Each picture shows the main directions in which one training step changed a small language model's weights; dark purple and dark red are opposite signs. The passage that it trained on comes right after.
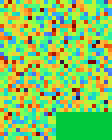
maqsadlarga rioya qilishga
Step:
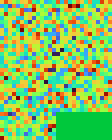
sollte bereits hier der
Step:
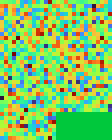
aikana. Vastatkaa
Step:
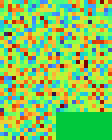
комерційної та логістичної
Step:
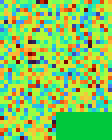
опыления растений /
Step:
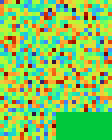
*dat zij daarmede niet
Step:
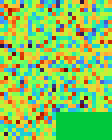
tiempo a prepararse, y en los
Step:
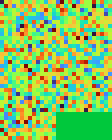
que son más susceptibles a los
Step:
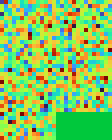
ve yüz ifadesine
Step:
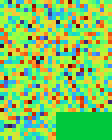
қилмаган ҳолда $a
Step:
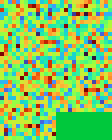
²Nizomiy nomidagi
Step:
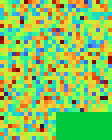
ders mi anlatır veya
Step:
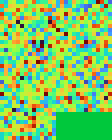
va mintaqaviy darajada
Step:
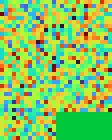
Boston: Cengage Learning -
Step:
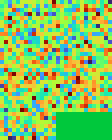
и правового нигилизма
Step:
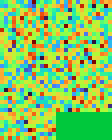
проводились в трёх
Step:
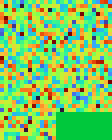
vermehren und auch junge
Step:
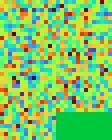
döneminin son başbakanı
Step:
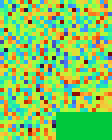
do problema e pela importante função dos
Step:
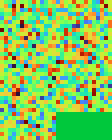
историческое краеведение,
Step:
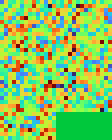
o‘zbekka kirib edi.
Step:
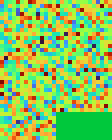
jogo de búzios e pelo
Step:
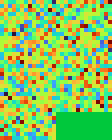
por Islam *et al.*
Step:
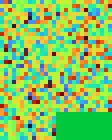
hablan de cosas misteriosas que
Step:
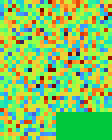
alla verksamma (t.ex.
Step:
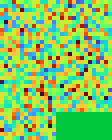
alınırken bu unsurların
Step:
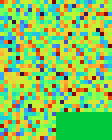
синтези масаласидан
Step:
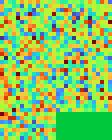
orgánicos. -PÁG.
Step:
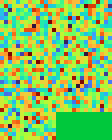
conversa com Muhammed,
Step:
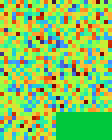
Requests 59 ...
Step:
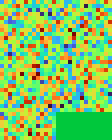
Харкова. Що
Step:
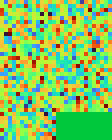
sóylew iskerligine
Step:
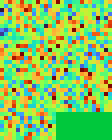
& Djumanazarov, T. M.
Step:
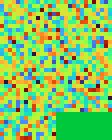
homicidio culposo.
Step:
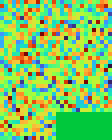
turismo en Bolivia.
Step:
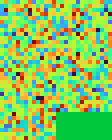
va qimmatini yo‘qotmasligi
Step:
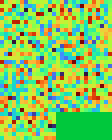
infeksiyalanishi tufayli
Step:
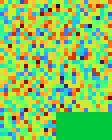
y de las organizaciones*. 2025,
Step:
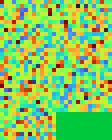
escolar”, numa lógica
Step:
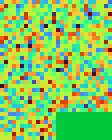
– bu ularning maqsadlarini aniq
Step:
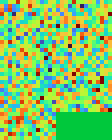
Seguindo o caminho da
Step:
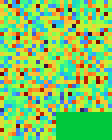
del proceso biotecnológico, el
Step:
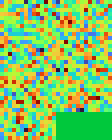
bo'lavermaydi. Shu
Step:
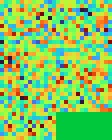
olarak katl ve yağma
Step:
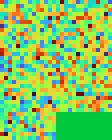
uma distribuição e discussão em
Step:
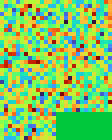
tabiiy va madaniy
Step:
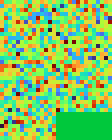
into account the form and
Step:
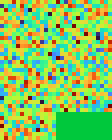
cristais de hidroxapatita
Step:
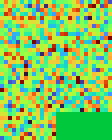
рака головного мозга, его
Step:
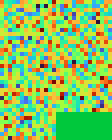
quesito é a forma com que ambientação
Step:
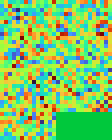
carga horária para o trabalho,
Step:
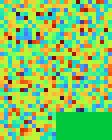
le comunità ottenute con i
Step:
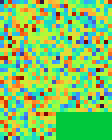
menen tómenen; jerge
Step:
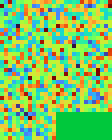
media crisis communication during
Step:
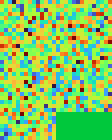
CANUT, Leticia.
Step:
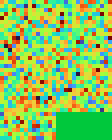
: Répartition des acteurs
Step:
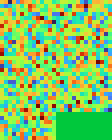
Takiyalarning me'moriy
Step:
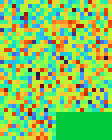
and control. N. Cook,
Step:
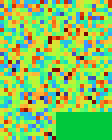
Fumonisy, moniliformin
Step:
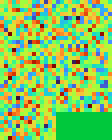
например уровне дома /
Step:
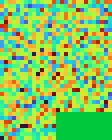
Toshkent: O'qituvchi,
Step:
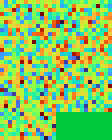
la Cruz a la cocina
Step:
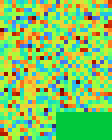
maqsadida yurtimizda
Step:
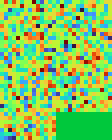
связующие, управляющие
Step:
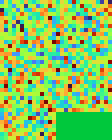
suas demandas sociais e
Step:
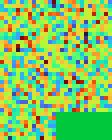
эффективное копирование
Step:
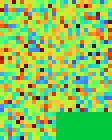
Akhirat* atau Para
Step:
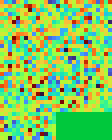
экиш схемасини
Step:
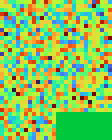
перспективи розвитку
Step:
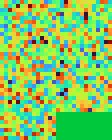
público-privada na
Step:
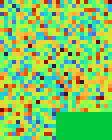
silencio y a desarrollar relaciones
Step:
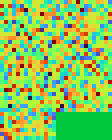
boʻlinadi va har biriga
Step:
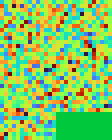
научными исследованиями и
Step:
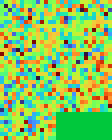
отщепления концевых
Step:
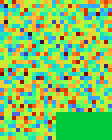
ва кассация институтлари
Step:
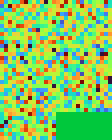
de Ensino Superior de São
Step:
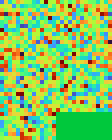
oid faoliyati tadqiqot
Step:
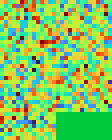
ilkököl mezunudur.
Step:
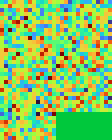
indem sie Rocky
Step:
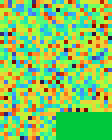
что предиктором высокого
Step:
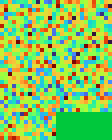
architecture, creative
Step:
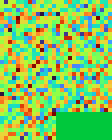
vesz részt, akiknek
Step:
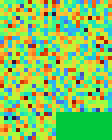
importantes sont les Mammalia
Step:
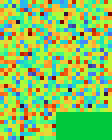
aloqa tizimlari; - video
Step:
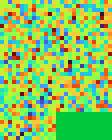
va uni kuzatib borish;*
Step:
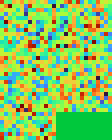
кислоты, флавонолов
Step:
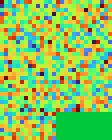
aanleiding om later
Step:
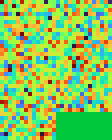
faoliyat yuritadi. Shundan
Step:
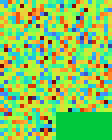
penguatan dan motivasi kepada
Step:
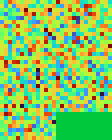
причинами, препятствующими
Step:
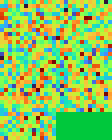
самим шедевром, як
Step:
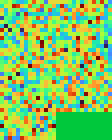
Britaniya kabi davlatlarda
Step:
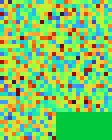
cirandas infantis a construção
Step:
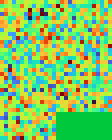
to create new means for the
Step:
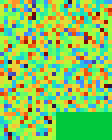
местных производителей,
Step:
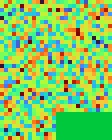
ortishi bugungi kunda bu
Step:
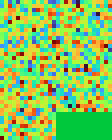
yoqilg'ini tejashga,
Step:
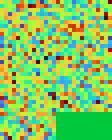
Nazarova Sh. Xayol va
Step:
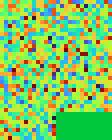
партийного работника.
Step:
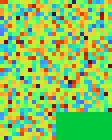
gewährleisten - ✂
